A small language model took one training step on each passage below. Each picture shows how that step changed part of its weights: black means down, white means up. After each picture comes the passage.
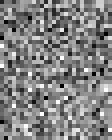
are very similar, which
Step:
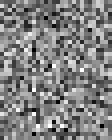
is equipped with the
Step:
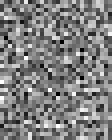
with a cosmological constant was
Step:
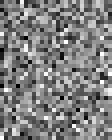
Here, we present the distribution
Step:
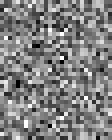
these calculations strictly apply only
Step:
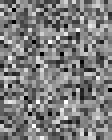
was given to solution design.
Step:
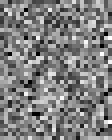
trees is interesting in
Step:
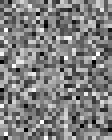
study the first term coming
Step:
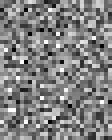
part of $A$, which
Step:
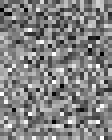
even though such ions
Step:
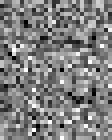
the second one comes from
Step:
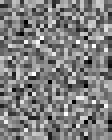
the setting where the convex functions
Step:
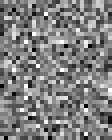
if $a$ is not
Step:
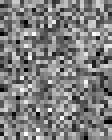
the pairing correlations it
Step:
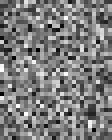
In this mapping no other
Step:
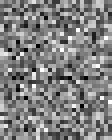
$E^\prime$ has
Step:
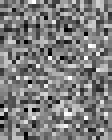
$s$ the set
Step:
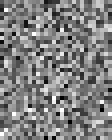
we present in detail the
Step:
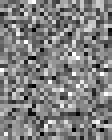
elements $E$ are
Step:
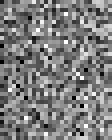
are independent. Hence the
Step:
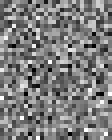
generating function $\langle
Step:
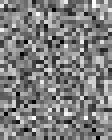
of the wake where
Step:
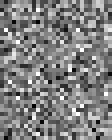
broad symmetry properties from
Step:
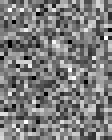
potential for electromagnetic
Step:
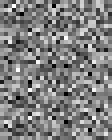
reaches the red
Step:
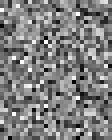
de Nozay,
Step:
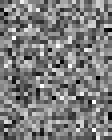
few steps brings
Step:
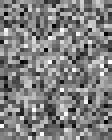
analytic or holomorphic or
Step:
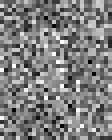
is a sum of an
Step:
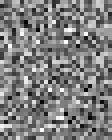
the absence of a
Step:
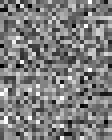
\vert x \vert
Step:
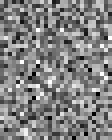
at the initial time points.
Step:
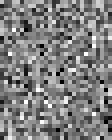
the crop and, through
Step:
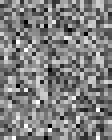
the features most relevant for the
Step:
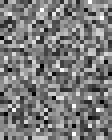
straigthforward proofs
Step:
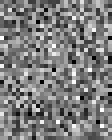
for failed CCSN
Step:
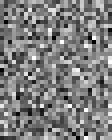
space $\gX$ for
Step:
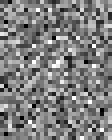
start of the cup
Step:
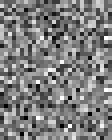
is targeted. Thus
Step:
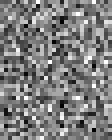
by an ordered set of
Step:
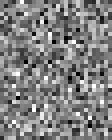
Limit Theorem for
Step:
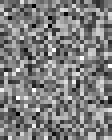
the social signatures.
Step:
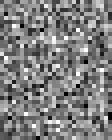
Higgs bundles.
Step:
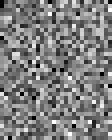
area of $1\times
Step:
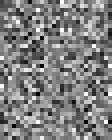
by an \icf\
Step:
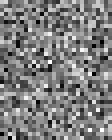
methods diverge or converge
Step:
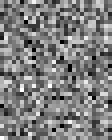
$\partial D^S$
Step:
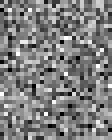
total number of graphs of
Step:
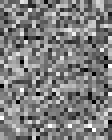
definition of a non-empty
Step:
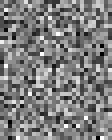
models we computed the number density
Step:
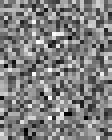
equation of the density matrix
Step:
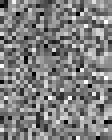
is lacking. The
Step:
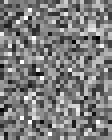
We refer the reader to
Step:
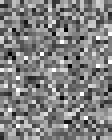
the X and Y points.
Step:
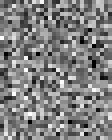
in each iteration an integral
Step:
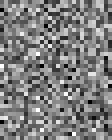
effectiveness of a
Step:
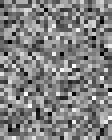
Physics, Faculty
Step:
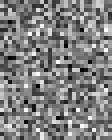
of normal central stars by factors
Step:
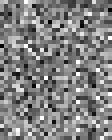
\bibfield {author}
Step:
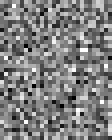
a viscosity solution in
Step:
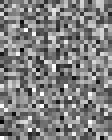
model. In order to see
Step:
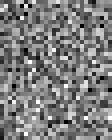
the mesh sizes.
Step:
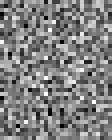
all $z\in
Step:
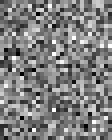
involving coefficients are performed by
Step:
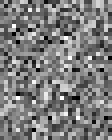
sum power}. Recall that
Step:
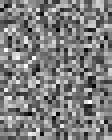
introducing this object
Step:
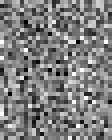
the idea of boundary
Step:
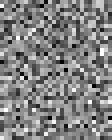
can lead to deviations from
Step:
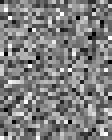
Web Imager
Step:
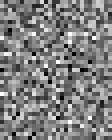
of $P$ to
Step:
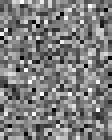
effect of walking on
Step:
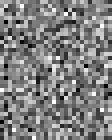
but we truncate it
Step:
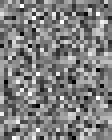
\end{align*} so
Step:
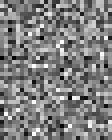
of a cubature
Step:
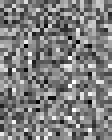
survey bands
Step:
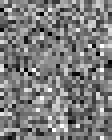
particles for example based on use
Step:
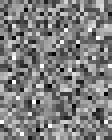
adaptive design (more precise
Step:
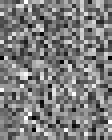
incorporated into the
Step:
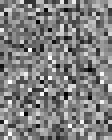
2\% from charged and
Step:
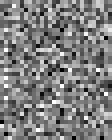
a Riemannian space
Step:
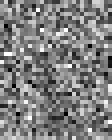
term is needed for
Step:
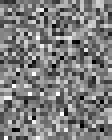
on follow-up observations of
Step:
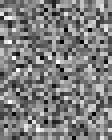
and at 200 K, it
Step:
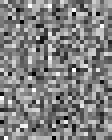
any microscopic model which
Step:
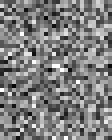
is a covering of the
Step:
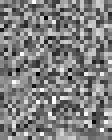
$F$ are in
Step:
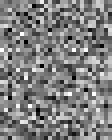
from the simulation versus
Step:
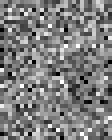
functions[8], have
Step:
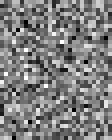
the solution $u$ by
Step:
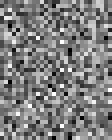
and let $p$ denote
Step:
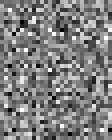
size of $B$ and
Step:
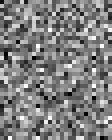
UV singularities
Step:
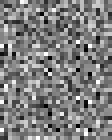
discussions, suggestions,
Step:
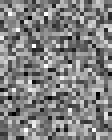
walls of the
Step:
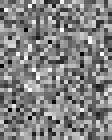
lines represent the shorter
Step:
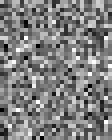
the iterative construction above
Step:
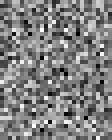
the date for years
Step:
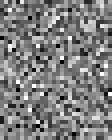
norm; for more details see
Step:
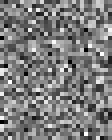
hand, in case of
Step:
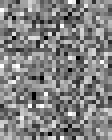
noetherian scheme which
